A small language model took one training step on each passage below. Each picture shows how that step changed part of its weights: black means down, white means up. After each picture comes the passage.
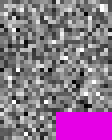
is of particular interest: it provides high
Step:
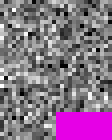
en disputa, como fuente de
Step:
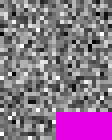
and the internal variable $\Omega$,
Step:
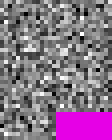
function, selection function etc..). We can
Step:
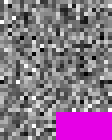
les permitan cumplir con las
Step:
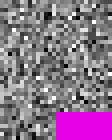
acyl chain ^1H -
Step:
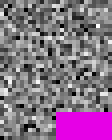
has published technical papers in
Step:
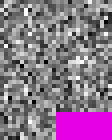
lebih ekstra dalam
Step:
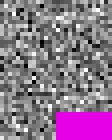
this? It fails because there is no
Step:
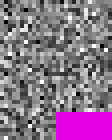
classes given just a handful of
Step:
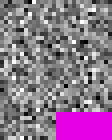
paid in the last few years
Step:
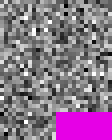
la síntesis de un
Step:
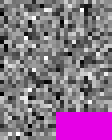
указания на то, что
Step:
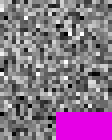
All the numbers are presented for
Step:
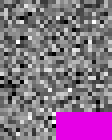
allelic combinations. While
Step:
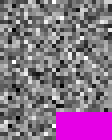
klasyki dzieł
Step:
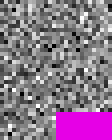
sonra bu mekanların
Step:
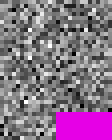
pGGC000 erfolgte
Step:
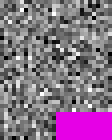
Acid, Methanol and
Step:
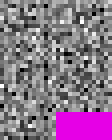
LAST MILE O maior
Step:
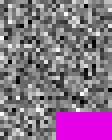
wave interactions to scales at which energy
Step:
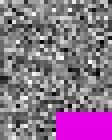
with a low rate of complications but as
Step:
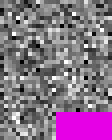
harmony with nature. His
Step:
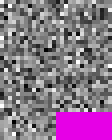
dimension of the feature-space is large
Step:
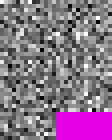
and cerebrovascular
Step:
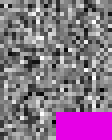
E, Gong P, Gu J,
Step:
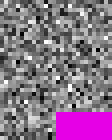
Further details on the dependence
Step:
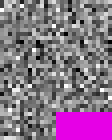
applications for these emergent effective
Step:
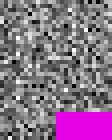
isola o efeito causal
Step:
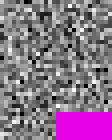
would be attractive for many
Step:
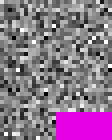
bears [16]. HABITAT
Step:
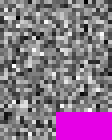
deposited on STO, but for
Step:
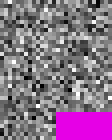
melhor lidarem com os
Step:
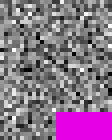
insonlar va bu urush olib
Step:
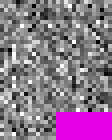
in the matter and the rulings of the
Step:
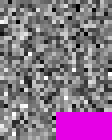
except in 2\% of the cases where the
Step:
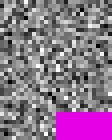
these interactions. Is the rationale
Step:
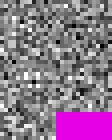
(\ref{dTheta}) only when our
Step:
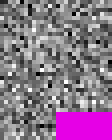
from Rietveld refinement with a
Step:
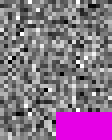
the creation of an exhibition poster
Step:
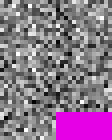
ma'naviy tarbiyani
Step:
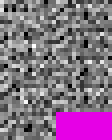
молодых ученых*,
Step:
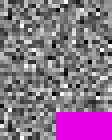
act of reaching agreement was
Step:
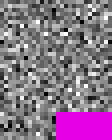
of *GRHL3* gene or
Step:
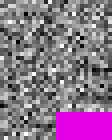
each of the three models to obtain the best
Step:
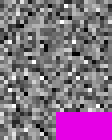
\end{equation} corresponds to the
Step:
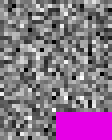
of PCB-2, is a back
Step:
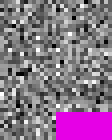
single rational person would when that
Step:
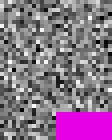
and stability. The blending function is
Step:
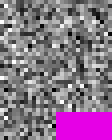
contains the eigenvectors as
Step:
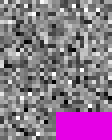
infinity. Thus at a finite time
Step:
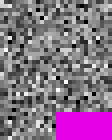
were observed whenever one contact was
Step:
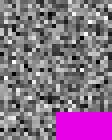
and transport services. and all
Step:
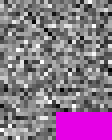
the predicted label. Right: The
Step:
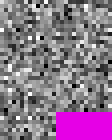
by *X. campestris*. In
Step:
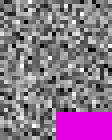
- T.:Istiqlol,
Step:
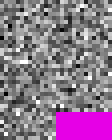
[-] Started Solr server
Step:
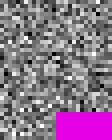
the design of the informative prior which
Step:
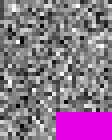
before the extraction was started at
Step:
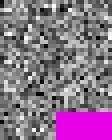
para os últimos 10 anos,
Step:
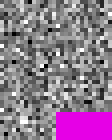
Software Va : Validation
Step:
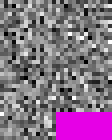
here?" **Find Nature's
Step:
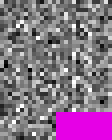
capacitances (cf.
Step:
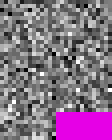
consequence, solutions can be in
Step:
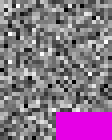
половинку серебряной
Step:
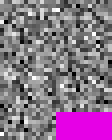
rate at this acceleration, gives
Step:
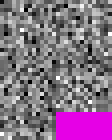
use a FOV that is smaller than that of
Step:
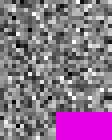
175. Disponível em
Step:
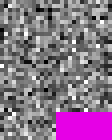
zero. A similar thing happens
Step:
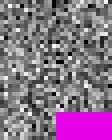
information sources (20 out of 24)
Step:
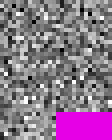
disorders of infectious origin
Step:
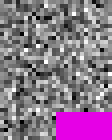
cause the imaginary part of
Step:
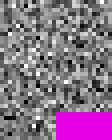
trained model to another survey that
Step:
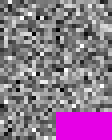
ал-масодир фи
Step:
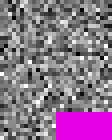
can be obtained. In addition,
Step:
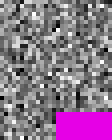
The paper evaluated disaster management
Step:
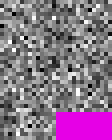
after which the SNSPD is
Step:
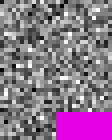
As expected, when a temperature scaling is
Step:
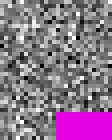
the spread of coronavirus
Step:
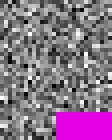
comercios locales, un 28
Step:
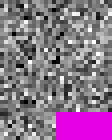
of receiver part of train Figure
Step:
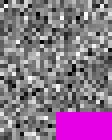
with two different types of procedures
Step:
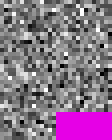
input/state signals, some points
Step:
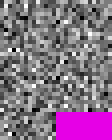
bovenlaag aan zich te
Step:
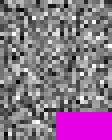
lecciones o armas
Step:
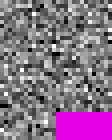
feedback in online communities. In
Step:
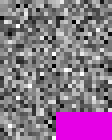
kuchli bog'liqlik
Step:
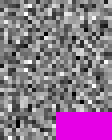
То, что работу
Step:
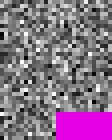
on a 7-value scale and about
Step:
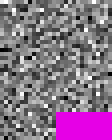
hari pada kehidupan
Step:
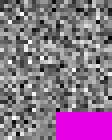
additional exchange acting between the increased
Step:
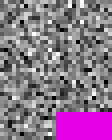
la cultura “azteca”,
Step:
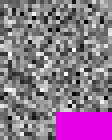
it is still possible, a large
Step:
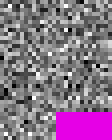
supone que en este estudio no se
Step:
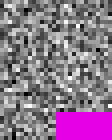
layer, separated by a
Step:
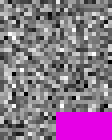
computed, and the formulation is compared to
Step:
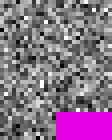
tripartita* і 7 %
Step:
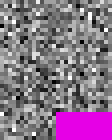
require the use of proportions to obtain such
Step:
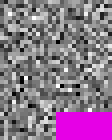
progressive increase in the incidence
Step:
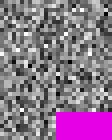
Gray Cast Iron Alloy
